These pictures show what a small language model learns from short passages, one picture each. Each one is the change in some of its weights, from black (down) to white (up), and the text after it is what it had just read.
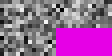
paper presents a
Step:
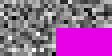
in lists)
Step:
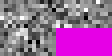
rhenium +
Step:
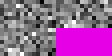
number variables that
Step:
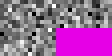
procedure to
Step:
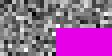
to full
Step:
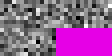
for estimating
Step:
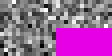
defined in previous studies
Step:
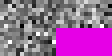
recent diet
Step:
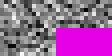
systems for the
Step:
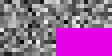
technology of training in
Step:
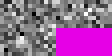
with rising
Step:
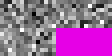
with your
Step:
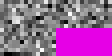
at time of
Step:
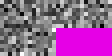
of the complex
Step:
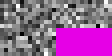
second reporting
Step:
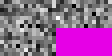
results have shown
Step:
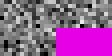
on the response
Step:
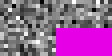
needed for
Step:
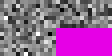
of body
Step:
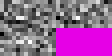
for solar
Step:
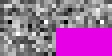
research optimizes
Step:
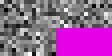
of α ,
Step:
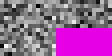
department of
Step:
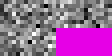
many applications.
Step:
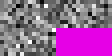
attitude that
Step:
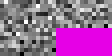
resilience of
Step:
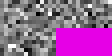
that requires
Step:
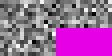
jet will be
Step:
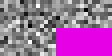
Therefore, in
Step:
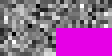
be easily
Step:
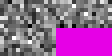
is given by
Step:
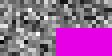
the deflection
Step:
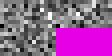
Poland and
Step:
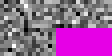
ply of
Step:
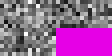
of laser
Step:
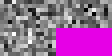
in the next
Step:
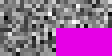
death may be
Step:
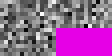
mask has a
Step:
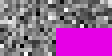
subjects can be
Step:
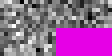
and global
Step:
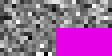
those frameworks,
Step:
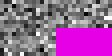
for formulation
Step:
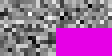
in turn,
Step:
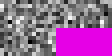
decision in this
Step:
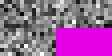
of the world
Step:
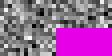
freely and
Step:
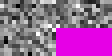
one hand, the
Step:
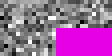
remained insulated
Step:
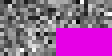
the required standard
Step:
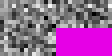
consideration This
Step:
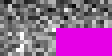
the research are from
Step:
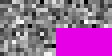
may be useful
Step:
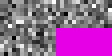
made available to
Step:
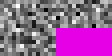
focuses on the
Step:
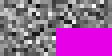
larger for
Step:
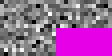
70 percent
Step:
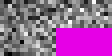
the activity of the
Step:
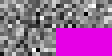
Figure 4.
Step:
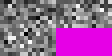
the d values from
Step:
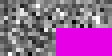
when asking
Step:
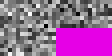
of sex in
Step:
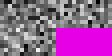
the most common
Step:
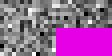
Once the different
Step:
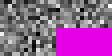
the internal
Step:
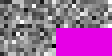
should be through
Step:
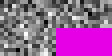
to closely
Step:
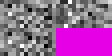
within the age
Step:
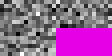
analysis of the
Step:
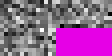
are made of the
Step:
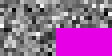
enters the
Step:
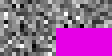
Engineering and
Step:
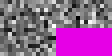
the Entity
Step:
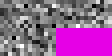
results point to the
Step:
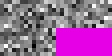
detection, and
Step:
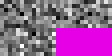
of the plant such
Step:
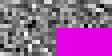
particularly useful
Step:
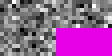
evaluation and
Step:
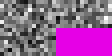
Material and
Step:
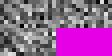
achieved are
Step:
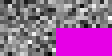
the variation of
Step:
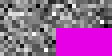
Students can
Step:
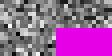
the dough
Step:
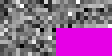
values are comparable
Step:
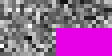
the rural
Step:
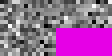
The scores were
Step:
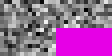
technology in the
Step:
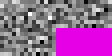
use). The
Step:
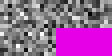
to export to
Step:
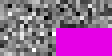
of age
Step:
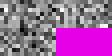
Resources and
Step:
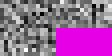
most important figure
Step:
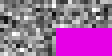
in Duval
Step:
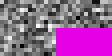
functionals which
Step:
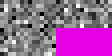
It can be
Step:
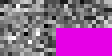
the dial
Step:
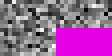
in the initial
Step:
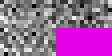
and GBI
